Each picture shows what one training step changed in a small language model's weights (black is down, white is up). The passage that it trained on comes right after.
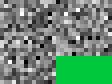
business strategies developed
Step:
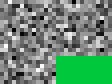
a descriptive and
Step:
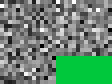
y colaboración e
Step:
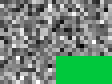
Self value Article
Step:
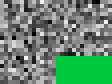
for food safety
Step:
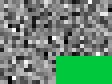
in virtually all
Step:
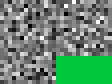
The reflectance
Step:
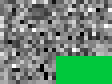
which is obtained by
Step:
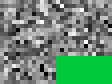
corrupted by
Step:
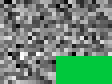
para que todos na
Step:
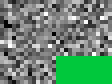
ichida kamida
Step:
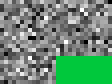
le cas du CIC
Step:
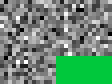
uchun ham
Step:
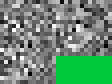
it has been assigned
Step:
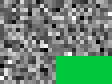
ko'p ishga
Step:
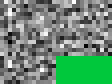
compromiso del
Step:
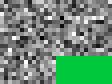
seja de grande
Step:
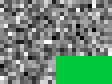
and finally presents
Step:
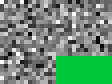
be obtained by this
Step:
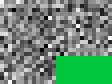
ani też
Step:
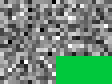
RB and AB
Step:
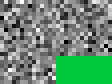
dars turlari
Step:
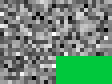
pressures increased,
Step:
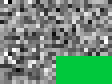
boolean that
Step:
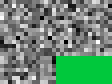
strategy that widely
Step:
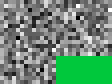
in the share of
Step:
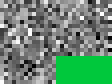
all experimental data should
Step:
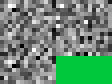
derivam, como,
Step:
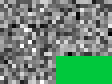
future monitoring
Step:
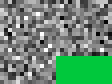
interval among scales
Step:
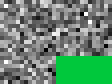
concentrated loading
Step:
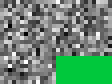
und folgend die
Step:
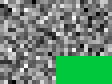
in soil mass
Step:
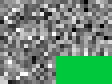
bajarish instituti
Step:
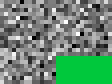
la carga generada por
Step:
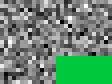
Willian Soares
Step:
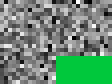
RS)]$$ where
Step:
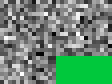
Authority 25
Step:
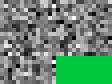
Controls on
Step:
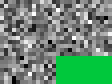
e particularmente na
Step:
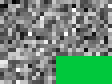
asosan umumiy
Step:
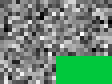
искат да
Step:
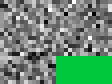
figure measurement
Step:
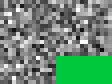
das potencialidades
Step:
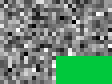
particulate matter with
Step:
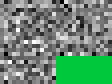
and Hutchins
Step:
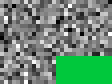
41 dan ortiq
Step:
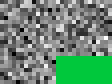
than for vascular
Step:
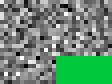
we have classified
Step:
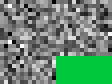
Boshqa bir
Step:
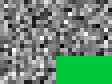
in itself. In this
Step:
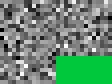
labor, common
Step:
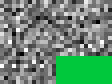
and discuss examples of
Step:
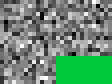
зависит от
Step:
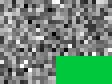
understood. The
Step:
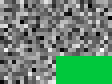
that all generations can
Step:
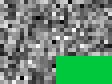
of returns,
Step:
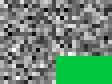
use of structured
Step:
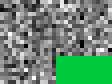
topics that cross
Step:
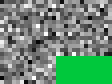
obesity are all significant
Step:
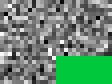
u Bosni i
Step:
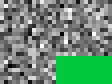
many studies.
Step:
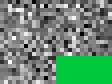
High damping
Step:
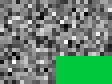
и противники,
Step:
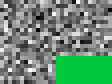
of Interest*).
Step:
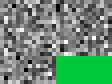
41 <input
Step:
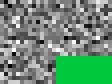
relevant structured
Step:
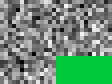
on cutaneous
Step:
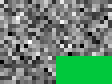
and hurdles to
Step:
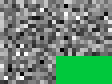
the approach was tested for
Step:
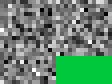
wetting area
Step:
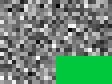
biased in opposite
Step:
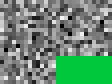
the relative specific
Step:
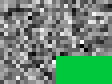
recipients but as
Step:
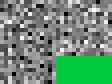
la tasa de
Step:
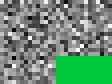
main blocks of
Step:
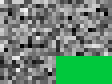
been paid to the
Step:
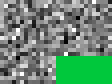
carencia inicial de
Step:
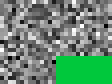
which leads to the development
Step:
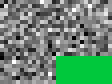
network side) represented
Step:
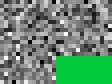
and Innovation,
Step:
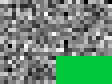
IS tones.
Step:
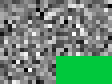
в связи с
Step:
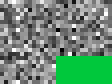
mean response was
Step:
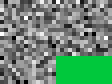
be considered ready
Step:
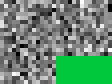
using air permeability
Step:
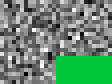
for each project were then
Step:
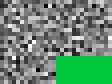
happens while
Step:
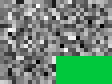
her an her
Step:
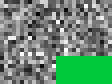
Health. Social
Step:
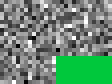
macro cell 4
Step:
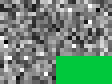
to create a learning
